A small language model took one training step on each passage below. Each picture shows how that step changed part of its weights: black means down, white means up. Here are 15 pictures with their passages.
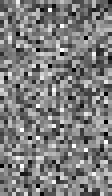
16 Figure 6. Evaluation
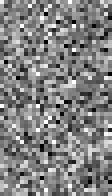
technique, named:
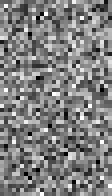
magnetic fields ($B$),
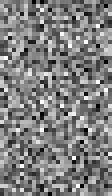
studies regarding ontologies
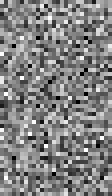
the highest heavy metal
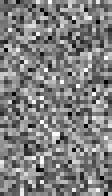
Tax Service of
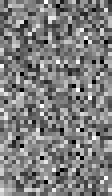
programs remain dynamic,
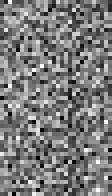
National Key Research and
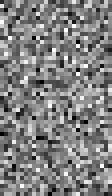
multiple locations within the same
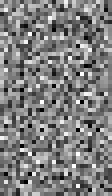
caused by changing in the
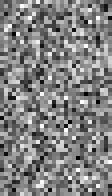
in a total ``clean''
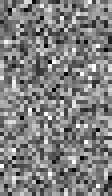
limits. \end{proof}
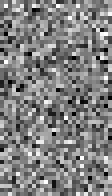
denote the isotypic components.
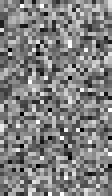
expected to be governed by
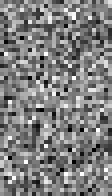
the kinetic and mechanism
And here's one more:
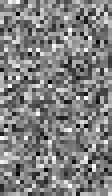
I worry about how others
